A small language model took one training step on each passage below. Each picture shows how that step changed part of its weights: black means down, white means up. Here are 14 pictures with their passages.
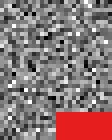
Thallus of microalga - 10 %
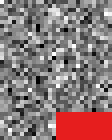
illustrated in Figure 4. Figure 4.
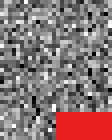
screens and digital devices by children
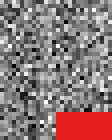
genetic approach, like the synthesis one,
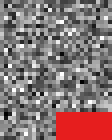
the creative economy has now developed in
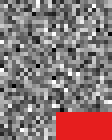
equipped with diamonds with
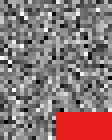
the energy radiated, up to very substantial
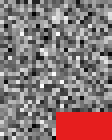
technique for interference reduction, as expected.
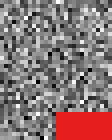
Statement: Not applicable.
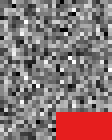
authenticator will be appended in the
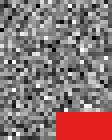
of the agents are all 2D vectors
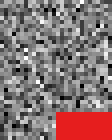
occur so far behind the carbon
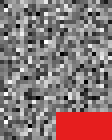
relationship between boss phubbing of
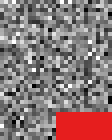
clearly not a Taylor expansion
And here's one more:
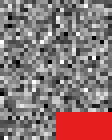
a long friendship and a capacity
